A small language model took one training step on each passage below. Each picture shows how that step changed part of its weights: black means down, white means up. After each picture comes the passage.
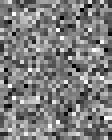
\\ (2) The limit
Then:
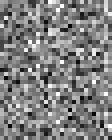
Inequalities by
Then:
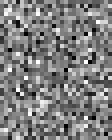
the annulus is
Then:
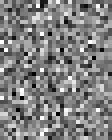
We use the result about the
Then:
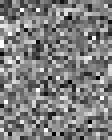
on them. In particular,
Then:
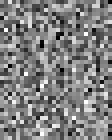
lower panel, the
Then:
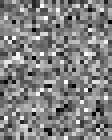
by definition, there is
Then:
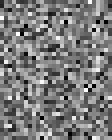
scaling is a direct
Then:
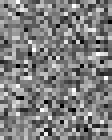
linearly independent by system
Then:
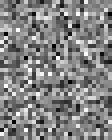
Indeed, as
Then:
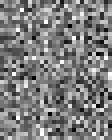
that describes the
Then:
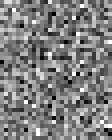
concentration at
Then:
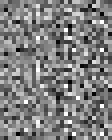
especially have that
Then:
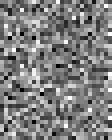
an optical fiber
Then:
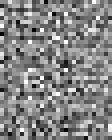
same scenario
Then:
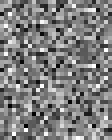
group $\mbgd $
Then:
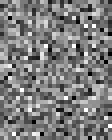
due to an action of
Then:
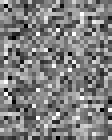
argued that since
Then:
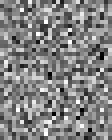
that this definition does
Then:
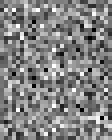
for this pressure, we
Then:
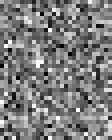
transformations between different
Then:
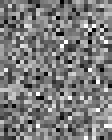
$x$ to be
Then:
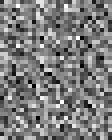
configurations which show
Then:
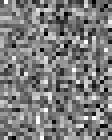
panel shows maps
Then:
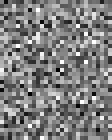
contrived.}. In
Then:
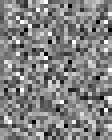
nm), signal
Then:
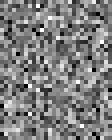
Let $\phi \in
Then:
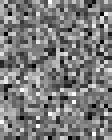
anomalous contribution
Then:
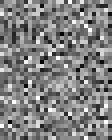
\gamma, \varepsilon)$
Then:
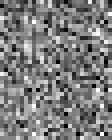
remaining groups we show
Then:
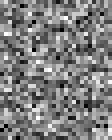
are available
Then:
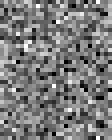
results may not be directly
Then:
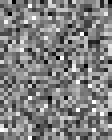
PIN iter.
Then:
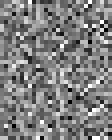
$X$ is a
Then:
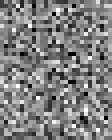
topology has recently
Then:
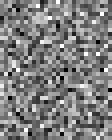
The most apparent
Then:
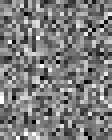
is an isomorphism.
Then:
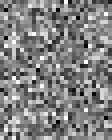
dashed curve),
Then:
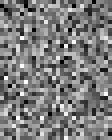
of the quantum model with
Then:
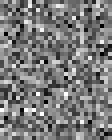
was trained on
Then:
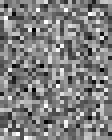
which was kept on
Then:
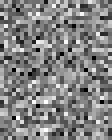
Throughout the paper
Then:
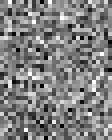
*Journal Citations
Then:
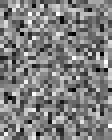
more comprehensive model
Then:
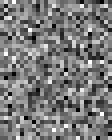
ansatz for the
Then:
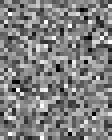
at the Z mass but the
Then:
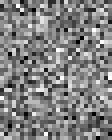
the left side of
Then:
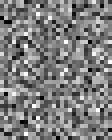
Then $H$ is
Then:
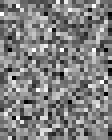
taking the partial
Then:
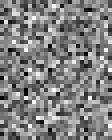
who respond at
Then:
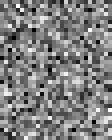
the mechanical boundary
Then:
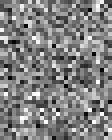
be preserved, as
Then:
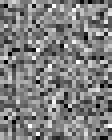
then resized to
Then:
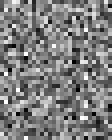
because of the two flat
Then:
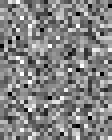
G.Q. Lu
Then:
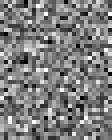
spectra presented in
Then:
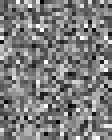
$\uptau$ within
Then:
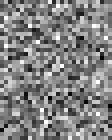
domain wall in both
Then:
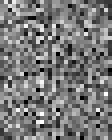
thick} if, for
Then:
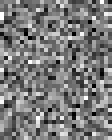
of the latter. In
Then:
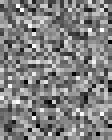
the discrete energy
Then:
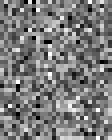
\] which allows us
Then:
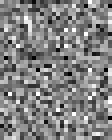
transport measurements on
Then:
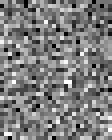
of basepoint
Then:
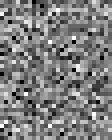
manifolds mostly
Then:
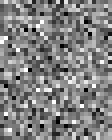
the Euclidean
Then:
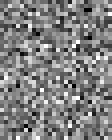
us back to the case
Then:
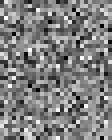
negative curvature
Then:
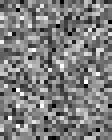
in the form given in
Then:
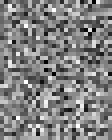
is evident that the
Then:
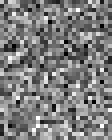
differentials. In other
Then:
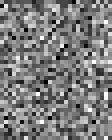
field, uniform
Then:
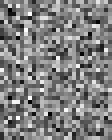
described precisely
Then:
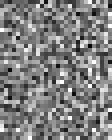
latent space.
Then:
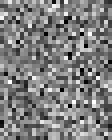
from the CSA and
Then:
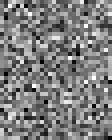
known to hold
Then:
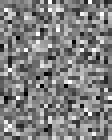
The complementary components
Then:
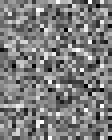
\right) , \quad
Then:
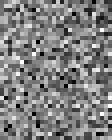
for locally complete
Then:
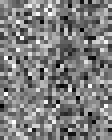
the quantile
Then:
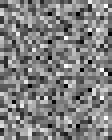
different guiding values
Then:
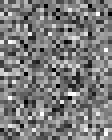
secure patent
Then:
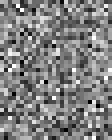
the numerical experiments in
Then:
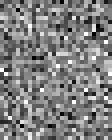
in how many
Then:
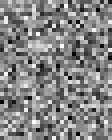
D. Peach,
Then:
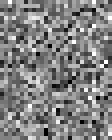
a FC version of
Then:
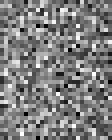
and GB (red)
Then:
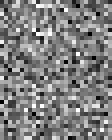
geometry of the
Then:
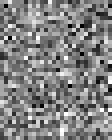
De, *Phys.
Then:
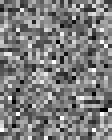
a feedback. We
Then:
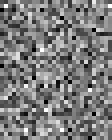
contexts: there can
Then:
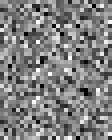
We remedy this
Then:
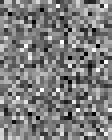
an in-depth
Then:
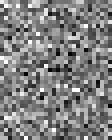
Of course by
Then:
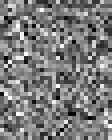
for any $n$, if
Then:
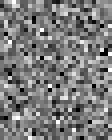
only energetically allowed
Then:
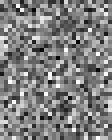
the literature such
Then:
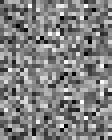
and can explain this
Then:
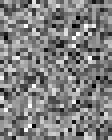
cavity input
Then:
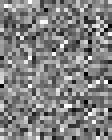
$M_Z$ are
